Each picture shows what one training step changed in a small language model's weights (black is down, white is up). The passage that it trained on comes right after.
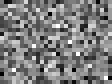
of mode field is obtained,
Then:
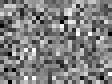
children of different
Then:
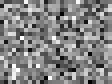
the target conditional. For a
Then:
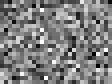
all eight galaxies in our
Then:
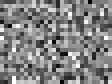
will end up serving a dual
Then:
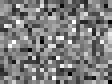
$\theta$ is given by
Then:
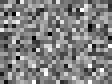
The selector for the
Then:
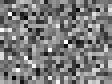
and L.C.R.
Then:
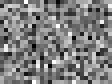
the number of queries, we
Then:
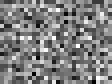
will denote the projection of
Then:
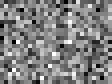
system in canonical conditions.
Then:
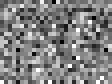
drives the ABL through
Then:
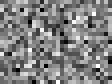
were removed. \item The
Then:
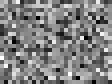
personal data to a
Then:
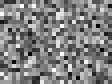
green zone. This strongly
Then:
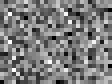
and Technology Center for
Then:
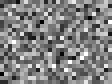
with the volume of stories on
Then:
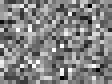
log base 10. We
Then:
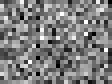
200~ns. For the
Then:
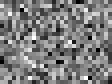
Standard Model (SM), the
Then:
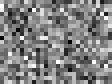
is the number of 10$^6
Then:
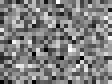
that by constant input of kinetic
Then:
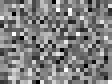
flat bands in the conduction
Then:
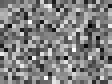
were considered in this contribution.
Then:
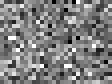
large at the LEP II
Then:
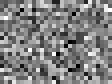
quantities are expanded in
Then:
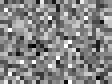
emerges only at higher
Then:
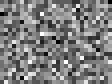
proportional to the heat current
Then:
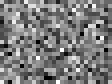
an adult, can affect
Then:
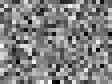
in Fig. 2B). As
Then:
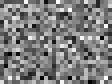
the electron density obtained by minimizing
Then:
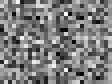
and personal mode of
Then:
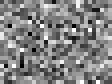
suggested here is exploited in
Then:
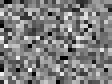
form of this scaling function. As
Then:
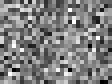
$c_1$, which do
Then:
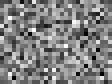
units). So, this
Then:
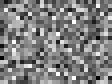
on $K3$ is equivalent
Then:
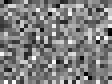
of physical observables increase,
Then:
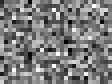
= \begin{bmatrix}
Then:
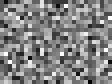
on the physical properties of the
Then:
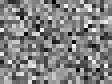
either the time period over which the
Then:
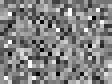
band structure and the isolated
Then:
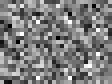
recorded after 0,
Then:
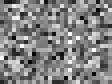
in Fig. 1. A
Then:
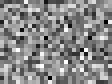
the 4 input neurons
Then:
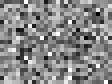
the assumption that journals not
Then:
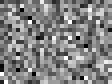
employed in this work. As
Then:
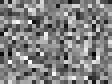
actively discussed in the literature in
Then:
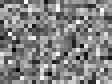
the contribution of the AGN
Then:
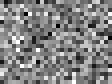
above this length scale. Thus by
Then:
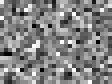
The average value *μ*
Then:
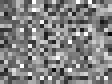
\end{pmatrix} =
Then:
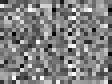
} \nonumber\\ &\times
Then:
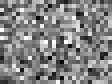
one which can be reached
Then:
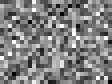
\Delta^{\rm V \rightarrow
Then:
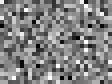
In the MIPS bands
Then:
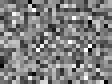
rapid cooling (see
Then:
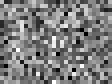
theory, in which regime one can
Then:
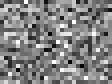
the point $z_2$,
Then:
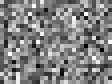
depend on quantum operators. Thus,
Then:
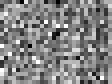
this article, we investigate
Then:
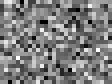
participants preferred
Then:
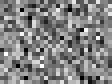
zero mode removed. Our
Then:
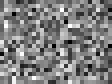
Kaufman et al.
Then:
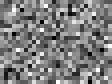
introduce a {\it time cosmological
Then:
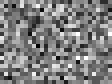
K. Hradil,
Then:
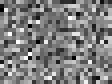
in the Norma region with
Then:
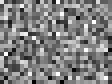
power coverage map of A2
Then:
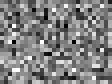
radiative blow-out,
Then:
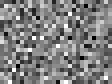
projections onto the brane
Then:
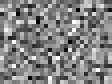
gravity theories. String theory
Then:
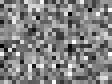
an arithmetic-based
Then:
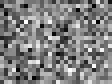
flag of saturation for
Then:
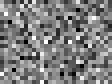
2D hexagonal
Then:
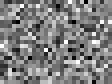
between this and our result at the
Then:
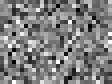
$\varepsilon$ phase rather than
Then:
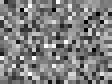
We can then form a single
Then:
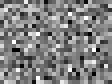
the coupling constant $g$) between
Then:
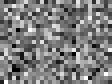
inference using an SDSM
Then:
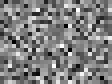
(more than 900 out
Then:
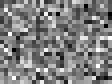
is capable of finding the
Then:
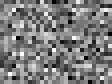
starts when most of the
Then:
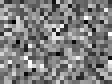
dimensionless frequency. In the
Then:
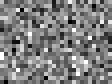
With this we have constructed a
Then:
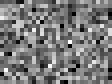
weak field limit is found using
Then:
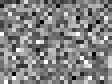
with linear perturbations at the critical
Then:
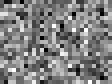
case. We hope to
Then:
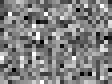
features, and use OCR
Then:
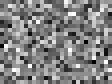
recommendation list.
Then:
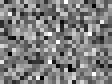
PCE); results depend on
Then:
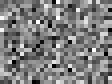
thin films grown using low temperature
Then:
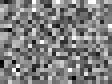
\kappa \equiv {4
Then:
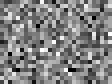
along the chain, thus
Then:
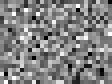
crosses the unit circle at
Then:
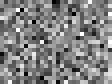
However, it is possible to
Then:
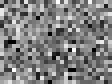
S}_j$, where \be
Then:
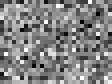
this coupling in terms of qubit
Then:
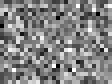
metric, dilaton,
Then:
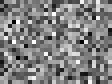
potentiostat, whereas
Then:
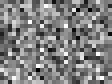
been loaded into the
